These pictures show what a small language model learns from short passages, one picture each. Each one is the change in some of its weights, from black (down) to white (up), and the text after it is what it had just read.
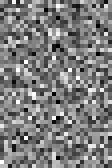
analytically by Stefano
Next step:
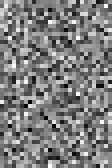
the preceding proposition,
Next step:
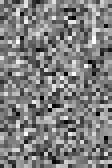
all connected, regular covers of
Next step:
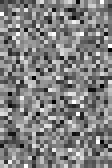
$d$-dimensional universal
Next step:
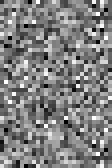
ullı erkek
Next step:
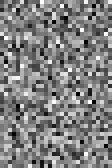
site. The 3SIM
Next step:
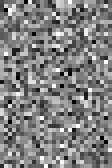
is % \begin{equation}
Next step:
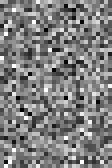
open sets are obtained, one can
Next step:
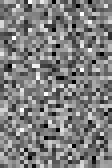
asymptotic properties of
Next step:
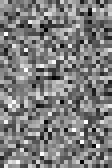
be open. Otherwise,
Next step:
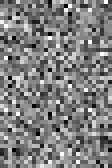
Universidade Federal da
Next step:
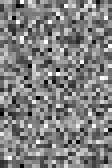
we could alternatively
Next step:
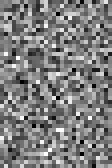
in \cite{Y2}
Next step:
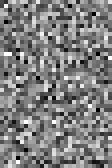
-19 pandemic
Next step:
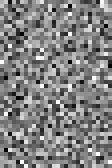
Universitas Katolik
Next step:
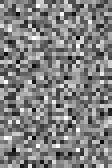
tegsa qayta
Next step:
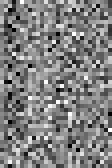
центру сприяє
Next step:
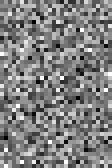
$\Theta$, which will be
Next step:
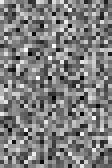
of interest. In Section 3,
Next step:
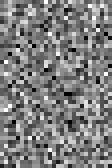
dual algorithm is treated in
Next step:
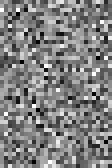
‘isim’ CC
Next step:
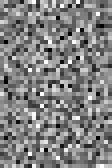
sub-criteria that
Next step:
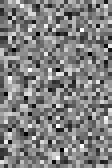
\infty \quad \alpha <
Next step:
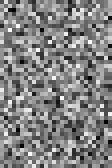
для заявок с
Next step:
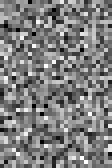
and of special interest is the first
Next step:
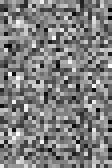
de los paratextos
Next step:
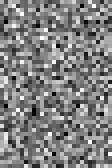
and soon the doctor
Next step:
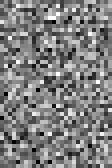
\aeQ$. For this
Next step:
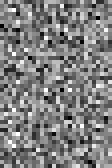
– Joint Research
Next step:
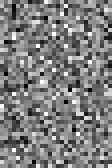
static GNN. The
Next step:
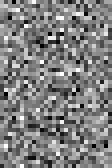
function \begin{align*}
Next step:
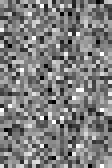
una guía, de forma
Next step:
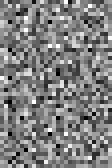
deze kennis en
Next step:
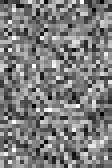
disposal a natural exact sequence
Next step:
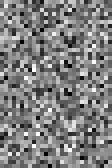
associated higher structures (see
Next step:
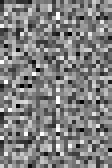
używanych w
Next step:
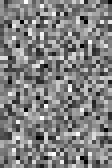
ou trifásicos
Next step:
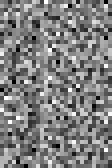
23 Morocco
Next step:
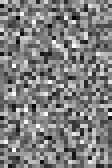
the structured noise from the
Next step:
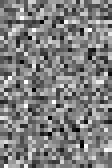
of a~monoidal
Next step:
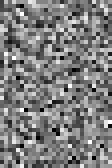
sobrepostos e em
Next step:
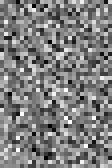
Fig. 9 Critical path
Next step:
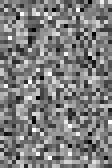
das 8 horas os
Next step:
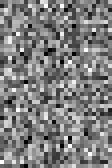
delivery improvement in
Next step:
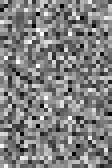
como varía su separación
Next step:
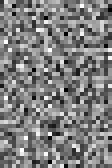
some alkali halides in
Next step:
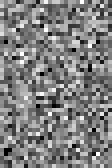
be appreciated.
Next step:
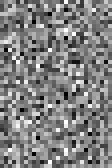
equation -- the distances between
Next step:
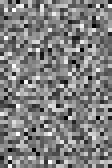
atomic structure. Where
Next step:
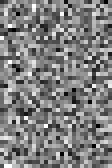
leerlingen. Van
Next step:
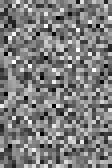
\colon A \to
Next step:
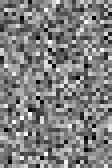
logic, which finally
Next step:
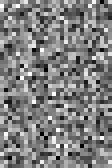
de la géographie de
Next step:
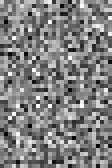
efficacy (no treatment at
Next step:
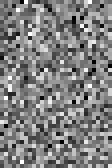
agli antipodi
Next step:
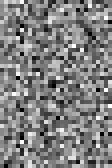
group of order $2n$
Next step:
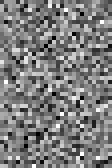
vagus nerve on the
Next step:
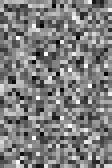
ausente nos contextos
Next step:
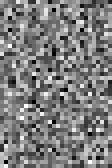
a promising method for
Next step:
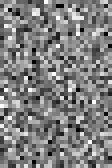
to the selected parameters and a
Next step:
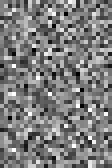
a specialization of the space
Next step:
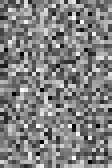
DOC loading).
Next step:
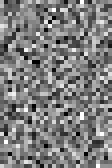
the proximal roots
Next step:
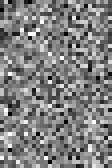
body has not been
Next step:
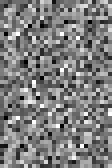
warehousing. The
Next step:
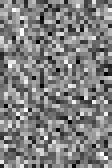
$$ \end{theorem}
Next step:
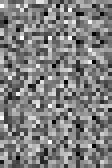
hamda moliyaviy
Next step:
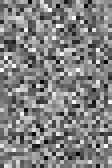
$\epsilon$ small enough,
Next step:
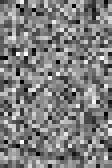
the highest weighted mean
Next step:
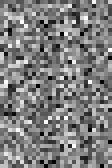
été identifié sur
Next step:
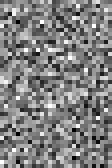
[4]. This is due to
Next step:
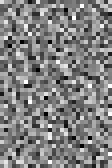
processing and analyzing the
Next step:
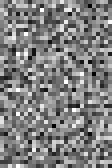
the consumer, because he
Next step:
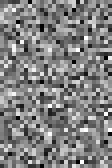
points. This shows that a
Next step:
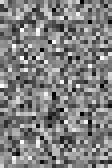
Let $\phi$ be a
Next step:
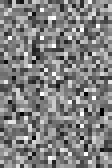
in the cocoa plant
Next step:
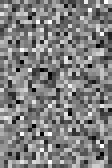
yechimlari cheksiz
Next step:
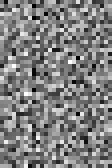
an increase in the number of
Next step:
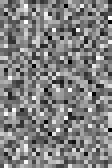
рост уровня
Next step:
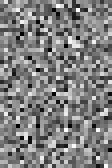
we have not seen research
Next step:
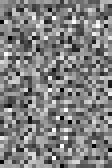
bahwa pelatihan,
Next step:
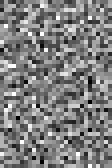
constraints - factors that are
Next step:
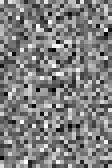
\it Construction of the
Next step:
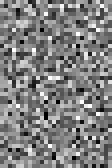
[10], drawing on
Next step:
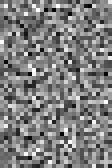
ularning chegaralarini
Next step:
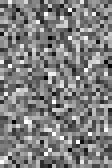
with the *audience*
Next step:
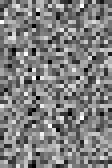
the amount of solar
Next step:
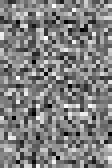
on the 20th day.
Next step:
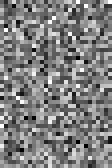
va vatanparvarlik
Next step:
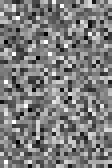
in several problems of statistical
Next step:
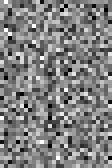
значений Ря
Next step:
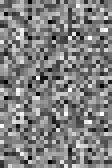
what follows we assume, without
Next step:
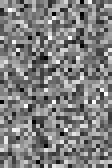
prominent example of differential forms
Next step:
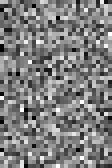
control, and ethical
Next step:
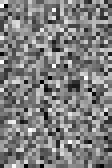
uso do sistema em
